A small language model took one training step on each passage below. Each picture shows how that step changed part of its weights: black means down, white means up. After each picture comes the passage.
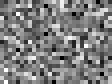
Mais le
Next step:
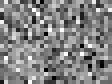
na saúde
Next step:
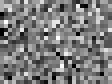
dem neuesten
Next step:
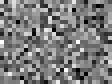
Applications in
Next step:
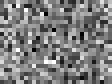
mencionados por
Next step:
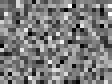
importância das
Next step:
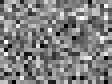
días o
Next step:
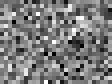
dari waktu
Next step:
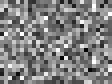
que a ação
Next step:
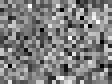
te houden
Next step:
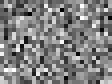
de mormo
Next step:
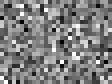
et samedi,
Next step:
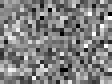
una forma de
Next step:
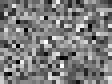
chantier qui
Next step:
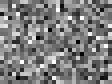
University Higher
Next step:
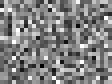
cada educando
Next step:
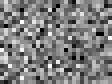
da metade das
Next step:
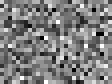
the composition
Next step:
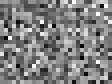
کنترل و
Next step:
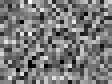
promoure una
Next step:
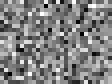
tableau de
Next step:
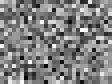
ilmiy, amaliy
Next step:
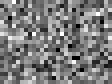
presença de
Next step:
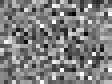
basis of the
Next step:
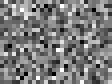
der Schule
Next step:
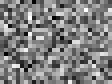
fanlar doktori,
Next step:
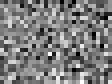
cuerpo de
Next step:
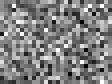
que sustituye
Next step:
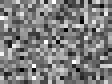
during planning
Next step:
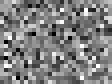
тому, что
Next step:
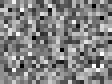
la presión
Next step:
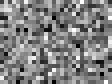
Região –
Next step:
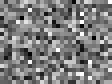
the pH of
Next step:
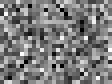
покрова в
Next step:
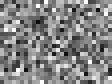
formation en
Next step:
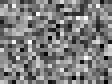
perante o
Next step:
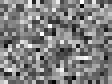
o fazem de
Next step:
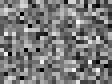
die Thesen
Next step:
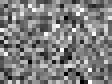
amalga oshirish uchun
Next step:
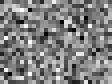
tarea es
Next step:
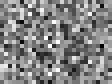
investigación. El
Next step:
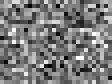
вопрос о
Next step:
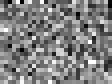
yangi yerlarni
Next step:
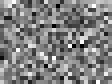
оси и
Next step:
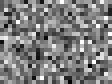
билан намуна
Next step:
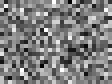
is the comparative
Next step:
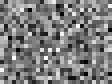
There is No
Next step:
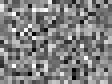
— ilm
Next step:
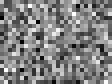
a acestora
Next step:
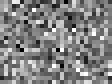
bilan amalga
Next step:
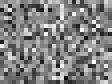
разу, у
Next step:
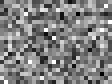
Etos kerja
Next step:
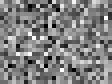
این کارها
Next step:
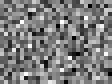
h. ein
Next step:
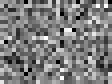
ederek bu
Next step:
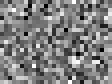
composta pelo
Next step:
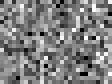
совка на
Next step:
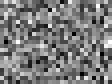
produção e do
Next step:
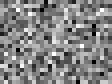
la Viena
